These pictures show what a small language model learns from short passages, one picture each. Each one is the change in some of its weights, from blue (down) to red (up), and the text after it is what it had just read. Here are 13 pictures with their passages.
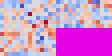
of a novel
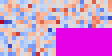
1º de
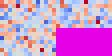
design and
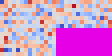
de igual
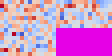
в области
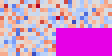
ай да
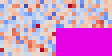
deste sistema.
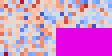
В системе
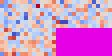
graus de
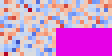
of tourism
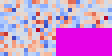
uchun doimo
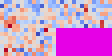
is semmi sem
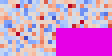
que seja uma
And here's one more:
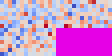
na tabela
